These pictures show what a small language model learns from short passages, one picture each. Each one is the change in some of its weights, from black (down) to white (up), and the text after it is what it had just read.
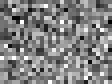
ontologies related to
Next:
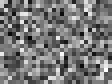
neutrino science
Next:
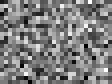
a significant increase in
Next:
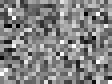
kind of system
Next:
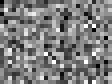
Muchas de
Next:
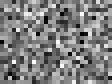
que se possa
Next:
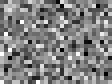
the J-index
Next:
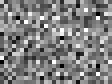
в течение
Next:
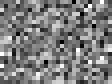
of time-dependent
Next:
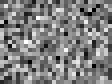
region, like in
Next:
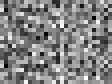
to field of
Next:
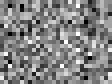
it is the most
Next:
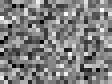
image showing the
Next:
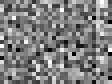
and halo component
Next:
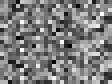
health problems.
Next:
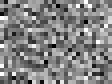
alpha value of
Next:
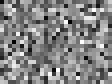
muds) were
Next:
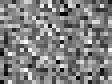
unusual spin
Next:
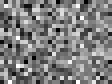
notes, in
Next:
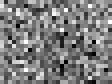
layer on the metal
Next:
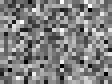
знаний ради
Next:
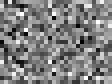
on future generations
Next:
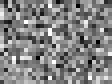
the universe with
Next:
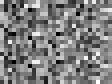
Technology around the
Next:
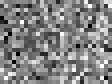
strength and I know
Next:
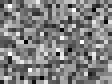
4 Discussion The
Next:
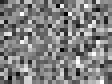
be experienced in
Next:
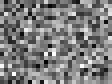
sub samples of
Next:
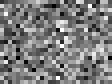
heavy metals from
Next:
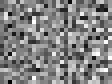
for meeting participants
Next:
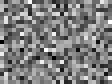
was chosen to be
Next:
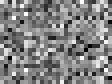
Eye and
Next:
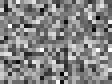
conformal time at
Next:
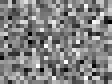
biased perceptions
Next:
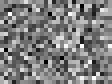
capture the variance
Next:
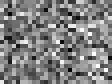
ecological structure and
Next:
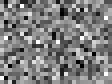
the masses sensed
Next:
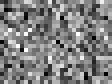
a multistage
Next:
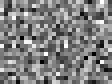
and the blue,
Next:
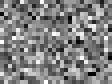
cord. The
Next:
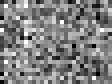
et le feedback
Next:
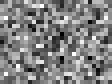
quantity we are
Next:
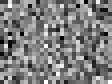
the globally
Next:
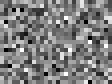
and hence the reduced
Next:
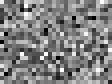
et al.
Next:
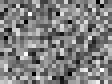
Station. The
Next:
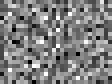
metodik holati
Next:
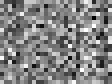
of Education despite
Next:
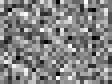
conditions that derive from
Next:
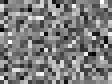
to the minimum
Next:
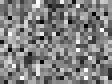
Figure 3 shows,
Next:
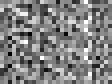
greater than that of
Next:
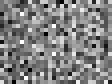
of preparing for
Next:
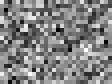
method. The
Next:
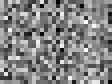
studied, based on
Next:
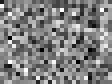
initial point ($z
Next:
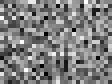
function of temperature for
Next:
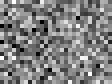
lives with a
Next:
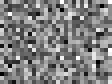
not meet our essential
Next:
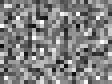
juda asosli
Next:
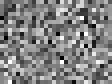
will prefer a
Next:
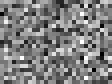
are designed to ensure
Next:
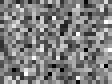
Oui -
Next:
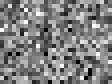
privacy implications
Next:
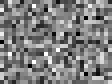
the associated coupling
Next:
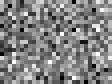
models for this
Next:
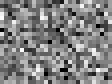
sus países
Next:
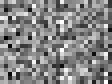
being produced by using
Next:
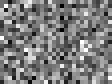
1. Distribution
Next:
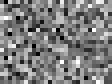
independent states in the
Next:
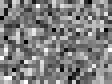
Factors and
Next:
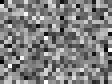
the pool surface
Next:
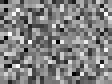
back excitation for
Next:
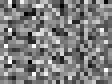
to find systematic solutions
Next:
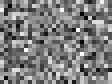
and the presence of
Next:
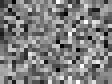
conclusion remains robust:
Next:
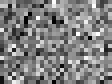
образом нами
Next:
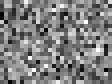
em contexto
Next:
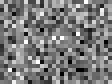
А з цим
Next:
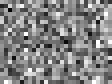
relação dual entre
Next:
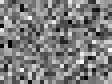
it is a not
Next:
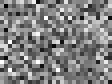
concentration values at baseline
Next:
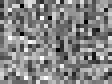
2 ans Taux
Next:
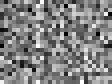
acceptable) to
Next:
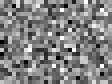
technologies). In this
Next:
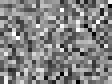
3D mesh
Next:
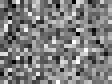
The most common health
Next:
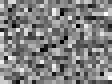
small mass impact on
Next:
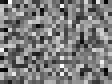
the potential energy of
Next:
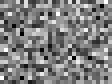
Let us consider the
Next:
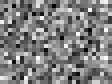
An analysis using statistics
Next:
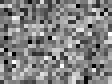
human invention
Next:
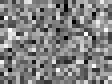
production may be more
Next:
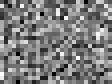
and mass spectral studies
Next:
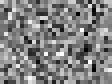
\beta K
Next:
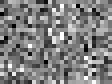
a map of the
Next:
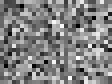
all face and
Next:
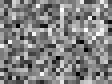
colon and at
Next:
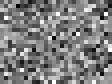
person submitting
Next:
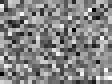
moderate effect on
